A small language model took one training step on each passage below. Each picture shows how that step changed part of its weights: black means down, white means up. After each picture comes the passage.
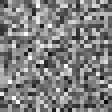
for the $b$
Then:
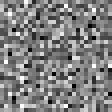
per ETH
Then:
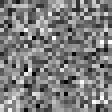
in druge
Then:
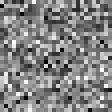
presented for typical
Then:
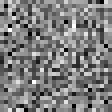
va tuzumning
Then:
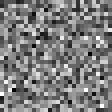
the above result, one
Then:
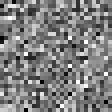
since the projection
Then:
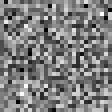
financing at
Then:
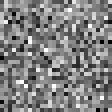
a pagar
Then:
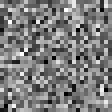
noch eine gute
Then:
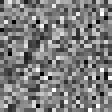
hoje ela
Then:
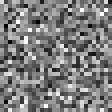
difference is mostly
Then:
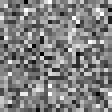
pastagem está
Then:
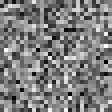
level. Therefore,
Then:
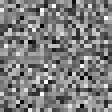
refers to the
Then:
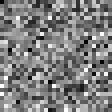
(a factor of
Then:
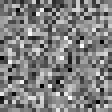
any} tape would
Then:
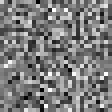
the experiment, or
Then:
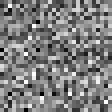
bilan qoplay
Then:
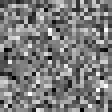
the identity
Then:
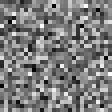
the companion galaxies
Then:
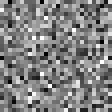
Muminova U.
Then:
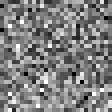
(6) becomes
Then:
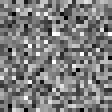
e acentuando
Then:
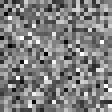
пр. По
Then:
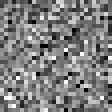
adopt Group
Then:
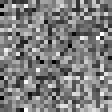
with both points of our
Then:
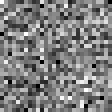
on understanding the
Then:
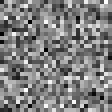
with suitable
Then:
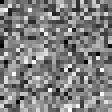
nature of effective
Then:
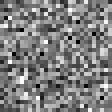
is excited by
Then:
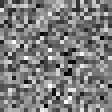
in this frame,
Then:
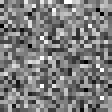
charge states. The
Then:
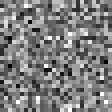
of the map was
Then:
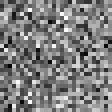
–dentro de
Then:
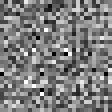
троє з
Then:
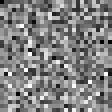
a disciplined
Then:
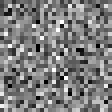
bilan matoga
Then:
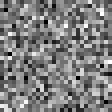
and fake
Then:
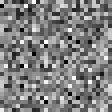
being most prominent
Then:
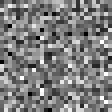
and velocity dependence of the
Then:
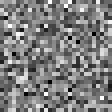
is smooth with
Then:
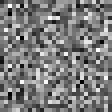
que no todos los
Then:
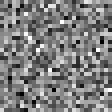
e fatores que
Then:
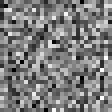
motora já
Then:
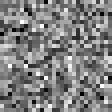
one aims,
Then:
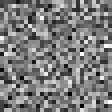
the OFF regime
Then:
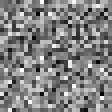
g\right \rangle
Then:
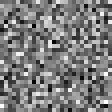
o eixo,
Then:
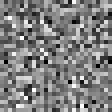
De auteur
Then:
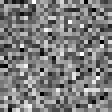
construção de
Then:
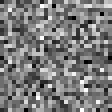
field twice a
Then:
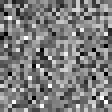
что анализ
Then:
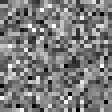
that a digital game
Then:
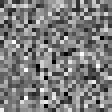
in the power spectrum
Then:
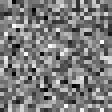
werkzaam is
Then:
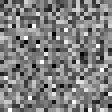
сравнения по
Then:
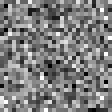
numerous studies
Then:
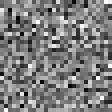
é formal ou
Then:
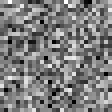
manner. This
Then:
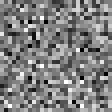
Université Hassan
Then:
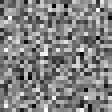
Release 3
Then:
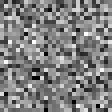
развивается и
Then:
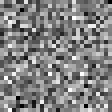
us derive further
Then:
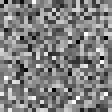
first four values of
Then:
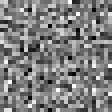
EASL по
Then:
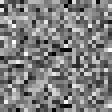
sensor performance.
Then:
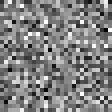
geslaagd is
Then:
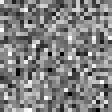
Physics and Nuclear
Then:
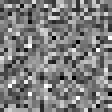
é um método
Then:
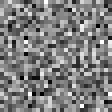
AHP pada
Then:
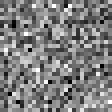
of the foreground
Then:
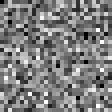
broken symmetry of
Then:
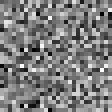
A^\prime +
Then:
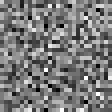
visione di
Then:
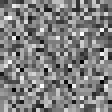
$P$, but does
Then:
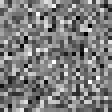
honte de
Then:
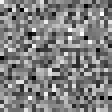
a summary of
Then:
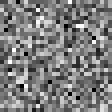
is absent in the
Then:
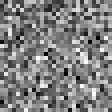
курси та
